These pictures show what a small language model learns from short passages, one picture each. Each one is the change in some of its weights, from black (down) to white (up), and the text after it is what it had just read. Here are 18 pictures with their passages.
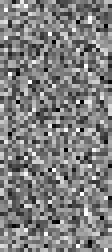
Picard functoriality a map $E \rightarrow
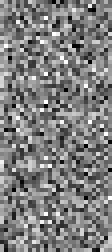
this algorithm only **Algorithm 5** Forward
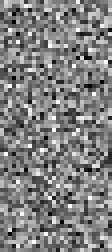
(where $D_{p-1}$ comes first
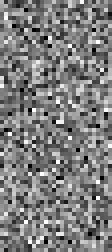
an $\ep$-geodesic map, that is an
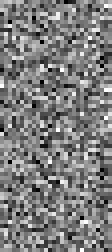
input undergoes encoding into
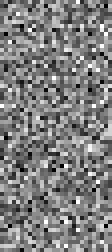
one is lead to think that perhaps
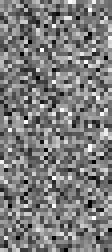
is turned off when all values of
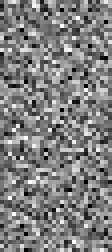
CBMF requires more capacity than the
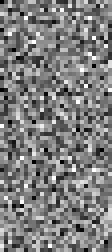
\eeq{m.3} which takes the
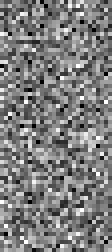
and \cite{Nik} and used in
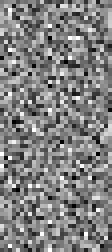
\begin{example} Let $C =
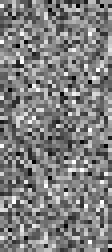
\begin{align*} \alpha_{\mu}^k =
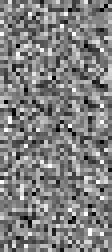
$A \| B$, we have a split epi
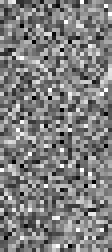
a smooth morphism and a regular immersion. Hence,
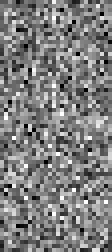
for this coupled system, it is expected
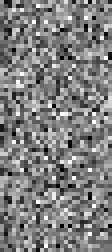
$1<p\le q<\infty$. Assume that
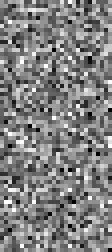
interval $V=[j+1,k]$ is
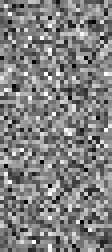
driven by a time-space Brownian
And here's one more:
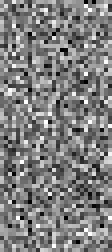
applying Xu's method to 2D cavity flow with
